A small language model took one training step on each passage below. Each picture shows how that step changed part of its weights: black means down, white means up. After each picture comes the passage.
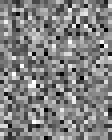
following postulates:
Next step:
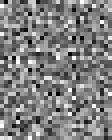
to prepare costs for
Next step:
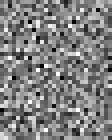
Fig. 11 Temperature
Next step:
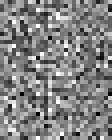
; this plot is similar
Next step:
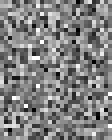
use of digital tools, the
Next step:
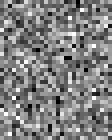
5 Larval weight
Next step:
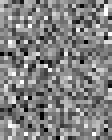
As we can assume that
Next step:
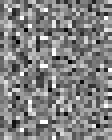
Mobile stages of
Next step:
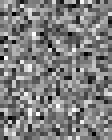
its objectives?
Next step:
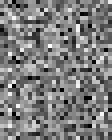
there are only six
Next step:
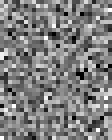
of local gray value
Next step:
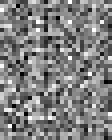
for internet assessment to achieve
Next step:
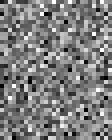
assess them. The current
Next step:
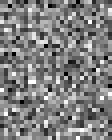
vagina duct
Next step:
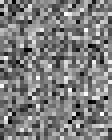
be carried out with the measure
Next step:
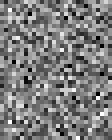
Future work will focus on
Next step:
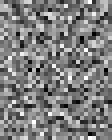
feature was noted in the
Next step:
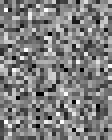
the high energy scaling of
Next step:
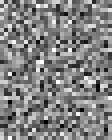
of strategies, not single
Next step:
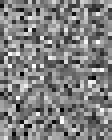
implementers in the new
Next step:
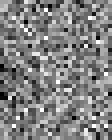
we show the time evolution of
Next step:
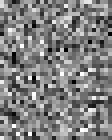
landless in the rural
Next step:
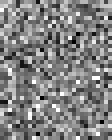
so that it becomes four parameters
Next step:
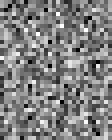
as the Apple Vision
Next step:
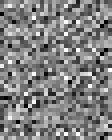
data needs and usage,
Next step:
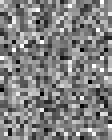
amides, viz.,
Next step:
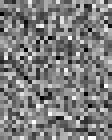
level is illustrated in Figure
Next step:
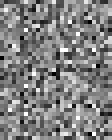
and $m$ and
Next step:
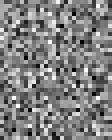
of edible flowers of
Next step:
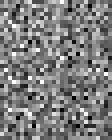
& Industrials &
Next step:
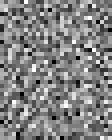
studies and the development of new
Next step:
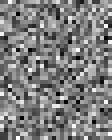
case. The feasibility
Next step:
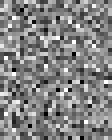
and should have a white
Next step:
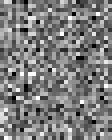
forest managers need
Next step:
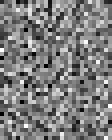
Philological Sciences
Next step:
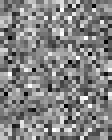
Introduction In modern conditions
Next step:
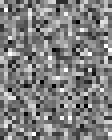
the immersion of the
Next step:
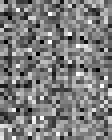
influent reservoir
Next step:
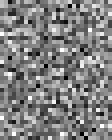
(Table 4). The
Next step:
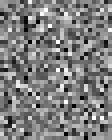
system is not governed by
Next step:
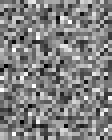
and tools**; 1.
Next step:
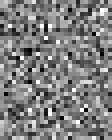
results are given in Table
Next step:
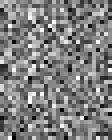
give sensible results. The
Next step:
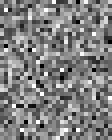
the similar WER.
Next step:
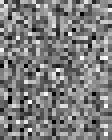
of the resonance
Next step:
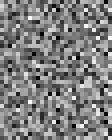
specimen prepared
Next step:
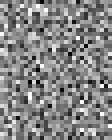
aid adoption, all
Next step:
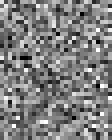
of the time, 'lied
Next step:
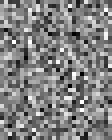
rigid, compressed
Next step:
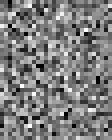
involved in the rate limiting
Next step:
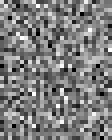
of biodiversity by
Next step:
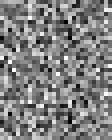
credit card,
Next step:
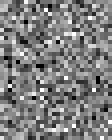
wearing personal
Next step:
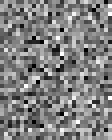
pollution and its possible
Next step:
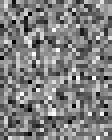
can be neglected and we
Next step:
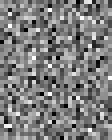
other languages, make
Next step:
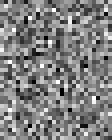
not entirely too human
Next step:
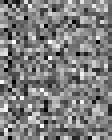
on creative thinking
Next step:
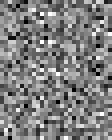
skills to create her
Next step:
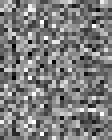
students receive help in understanding
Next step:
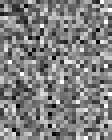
island nation from the
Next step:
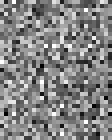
problem:} In this
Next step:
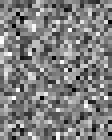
for small imaginary time
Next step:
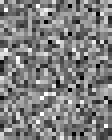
the junction merely
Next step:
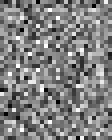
\epsilon_1 S
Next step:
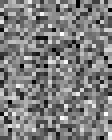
materials, which could support
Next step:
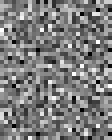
reported having performed it below the
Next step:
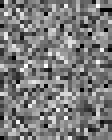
which is then appended at
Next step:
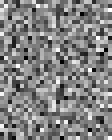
of a fundamental
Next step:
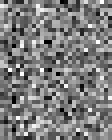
three different datasets namely
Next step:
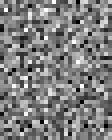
the AVS and
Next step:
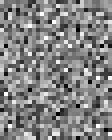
light contrasting the
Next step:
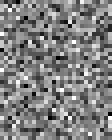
on vascular
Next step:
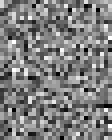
C-section. The
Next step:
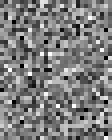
samples being completely
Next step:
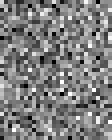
the manipulation of the
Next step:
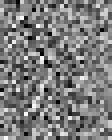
given $m_1$
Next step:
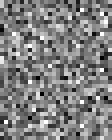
4 displays the
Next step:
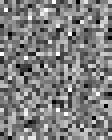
the FUV channel is
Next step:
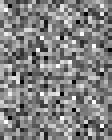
imaging white matter
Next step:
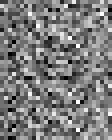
performance was assessed using the
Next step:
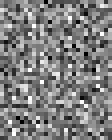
therefore governed primarily by
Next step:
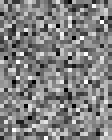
weight distribution of the output layer
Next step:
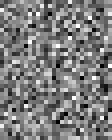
between graphene and
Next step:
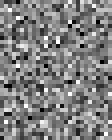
on the helicity
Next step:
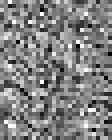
notice that in every context
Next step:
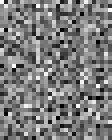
of the National Energy Research
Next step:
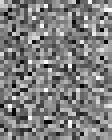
specific aspects of brain
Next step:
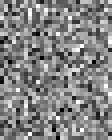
a transition occurs.
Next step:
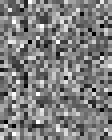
is not introduced here; such
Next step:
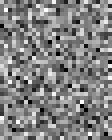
the right of my
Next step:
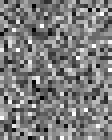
model with periodic boundary conditions
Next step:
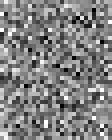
subcommittee of
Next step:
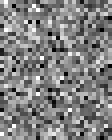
le camere ...
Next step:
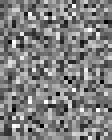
The random-initialization
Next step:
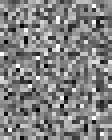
infertility through multiple
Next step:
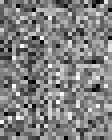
\right) \left(
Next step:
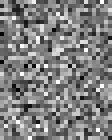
are more similar if S is
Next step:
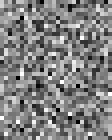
7 m U/ml
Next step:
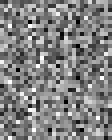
largely been responsible for
